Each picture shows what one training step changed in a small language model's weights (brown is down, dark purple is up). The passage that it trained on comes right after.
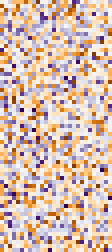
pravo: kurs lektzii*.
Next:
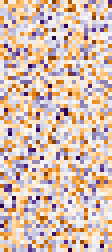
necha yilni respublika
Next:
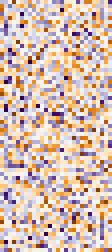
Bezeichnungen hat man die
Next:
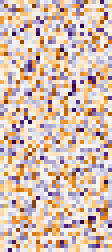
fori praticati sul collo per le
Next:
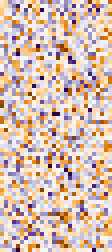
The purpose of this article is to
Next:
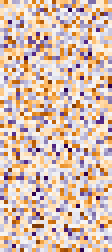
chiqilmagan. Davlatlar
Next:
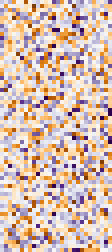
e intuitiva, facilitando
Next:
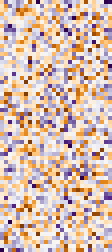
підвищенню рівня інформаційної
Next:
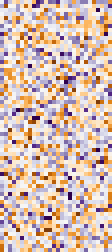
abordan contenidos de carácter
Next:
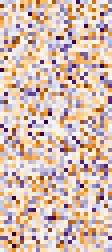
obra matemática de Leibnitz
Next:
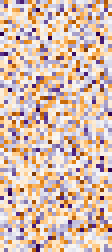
cukup kuat untuk mengubah
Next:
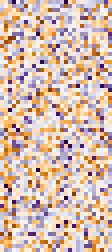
en desarrollo y los países menos
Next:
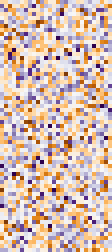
alguns exemplos: Consumo
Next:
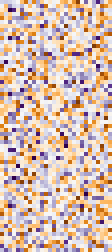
з побудовою єдиної
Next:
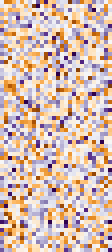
em pequena escala o seu propósito
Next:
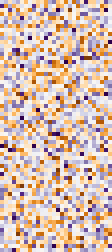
a Eletroconvulsoterapia
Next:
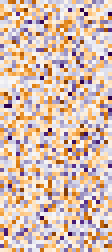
kuzatildi. Talabalarni
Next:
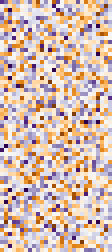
и язвенный энтерит у
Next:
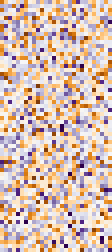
кооперації, розбудову
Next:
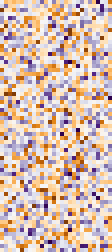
же свидания, обнимаю
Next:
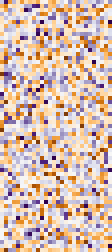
tutti gli enti e le
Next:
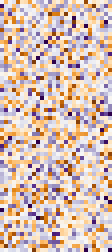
constante de una estética y temática
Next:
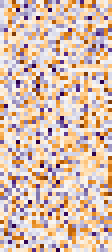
moment is het verboden om
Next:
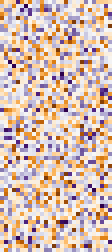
o‘rin tutadi. Hozirgi
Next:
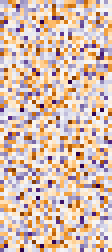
Hidup: Gaya hidup yang
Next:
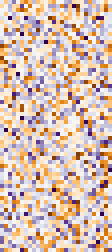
assoalho pélvico por meio
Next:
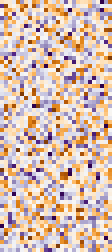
audiência, há a mitigação
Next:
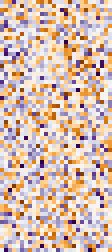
auditning davlat xizmatlari
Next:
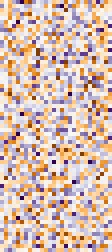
a tolerar, aceitar e
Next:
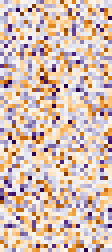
una tesis doctoral que tuvo
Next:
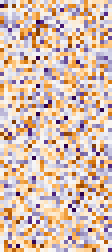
bozorini kengaytirish⁷**
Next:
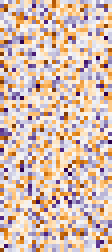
le logiciel comptable que
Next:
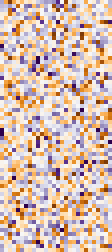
darajada bo'lmog'i
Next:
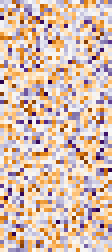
pemeliharaan jembatan
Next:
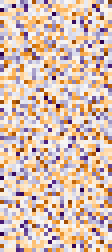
HCLR7 fueron identificados con
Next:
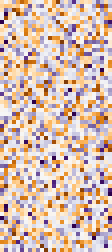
қалбидан жой олиши
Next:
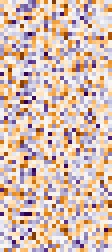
у Батурині П. Й.
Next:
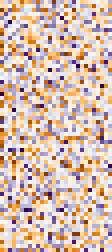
613.07 Aline Grazielle
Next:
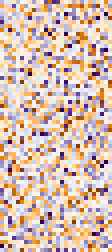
Keywords: *programming,
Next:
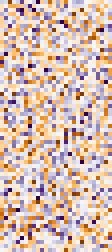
адаптивное образование, цифровое
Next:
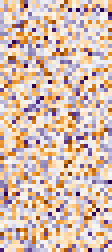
70 Shemiakov A.D.
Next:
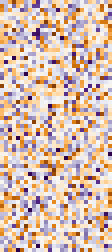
про об'єднання України та
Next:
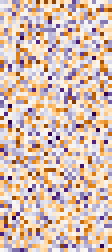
комментарии Н.Ю.
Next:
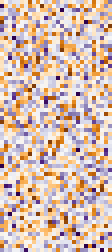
bozor dinamikasini kuzatish
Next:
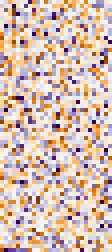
motivasyon düzeylerini
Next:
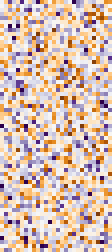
rivojiga ham o‘zining kata
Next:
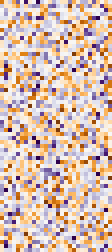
to recommend the ways to
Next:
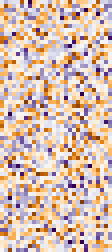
способствовала нормальному росту
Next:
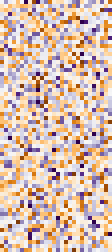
Ovqat hazm qilish tizimi
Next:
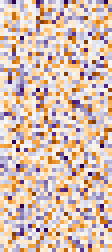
por los derechos del resto de
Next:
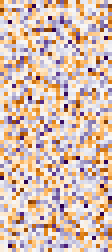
вимагає безпосередньої
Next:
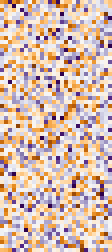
Alvi Syahrin, S.H.,
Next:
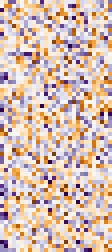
salário mínimo nacional ou o
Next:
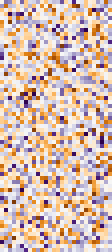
Marketing” elaborado por
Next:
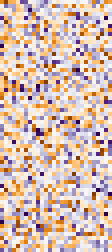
maqolada xo'jalik faoliyati
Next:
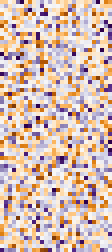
de enseñanza reglada,
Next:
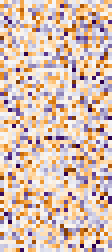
xitoy bayrami bo‘lib,
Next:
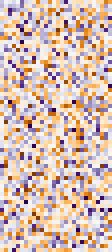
до 400 °C степень
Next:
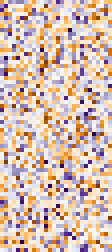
implicações para a segurança
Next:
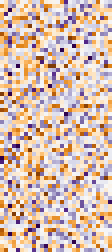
تاريخ الادب العرب
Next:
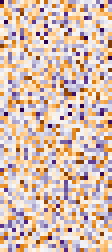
a carico del cittadino e
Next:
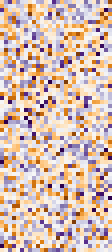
konvensi Hukum Laut 1982
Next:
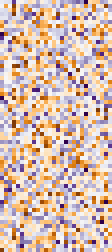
diversos entornos educativos. Referencias
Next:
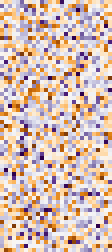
Результаты и обсуждение.
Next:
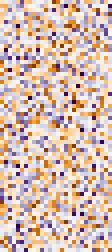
их готовности к несению службы
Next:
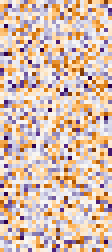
study showed that instruction based on
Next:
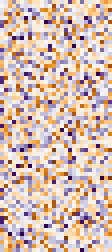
10. Грибова Н.П.
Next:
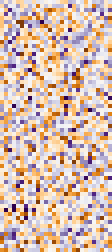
з можливістю повторного
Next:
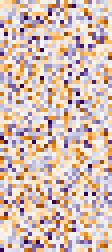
the Socio-Technical
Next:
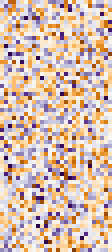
bo‘lishi”ga ta’rif
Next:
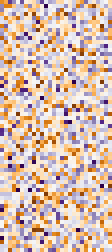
na simulação: 1. Estático:
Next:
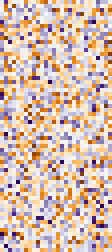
Norte. Seu surgimento é
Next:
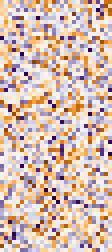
*Fusarium spp* que
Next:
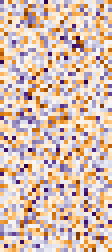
16,7%, то время как
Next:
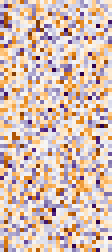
общепринятое объяснение
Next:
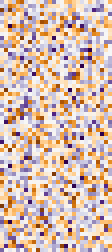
шахслар гуруҳи
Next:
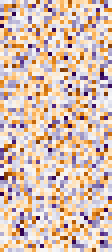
presente estudo trata-se de uma
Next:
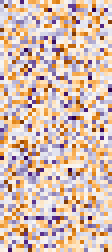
муҳандислар институти”
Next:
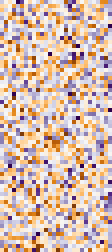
namuna sifatida masalalar tuzib
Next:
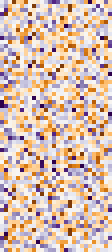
profissional da educação que atua no
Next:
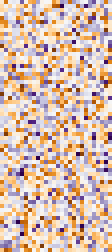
elastik egilish va shu bilan
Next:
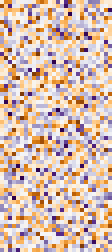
dehqonga Ma’ruza
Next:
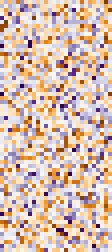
неча баравар ошади,
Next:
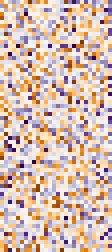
skutecznie swój plan
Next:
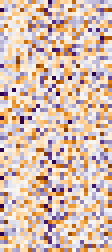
II CONGRESSO
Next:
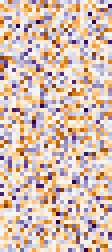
Undan tashqari, bolalar va
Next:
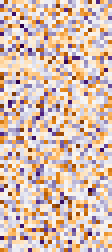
bilan bog'liq multimedia
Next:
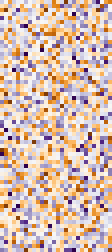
hikoyalarning ma‘nolari bilan
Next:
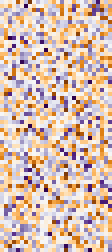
в глобальному освітньому
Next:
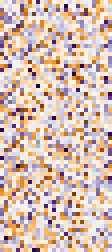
визначати та активізувати свої
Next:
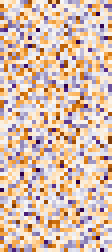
ularga to'g'ri kelmoqda.
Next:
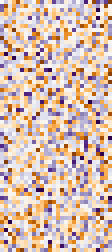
différentes doses de KCl
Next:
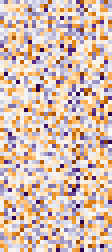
uygunlashgan usullar bilan olinishi
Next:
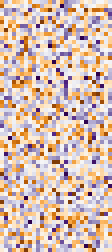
que les phénomènes sont construits par
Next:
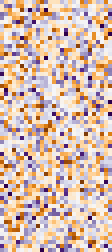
keng foydalanish, profilaktika
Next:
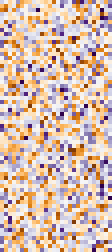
terkait pemahaman dan
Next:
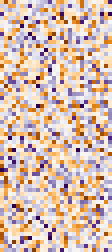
temática perante a justiça
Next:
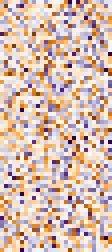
destrutiva do sistema social vigente é
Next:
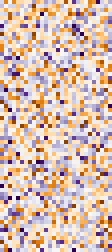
(2018). Khoreolohiia
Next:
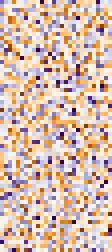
as variedades de feijão
